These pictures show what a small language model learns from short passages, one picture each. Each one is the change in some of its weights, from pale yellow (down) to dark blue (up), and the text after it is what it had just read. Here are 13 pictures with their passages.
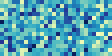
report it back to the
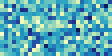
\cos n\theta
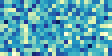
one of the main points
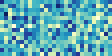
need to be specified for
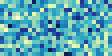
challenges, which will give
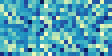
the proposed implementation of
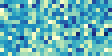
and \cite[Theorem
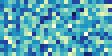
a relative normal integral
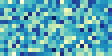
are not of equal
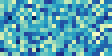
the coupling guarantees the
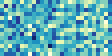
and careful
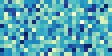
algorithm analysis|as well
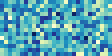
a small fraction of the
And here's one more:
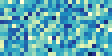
are determined by the Weyl
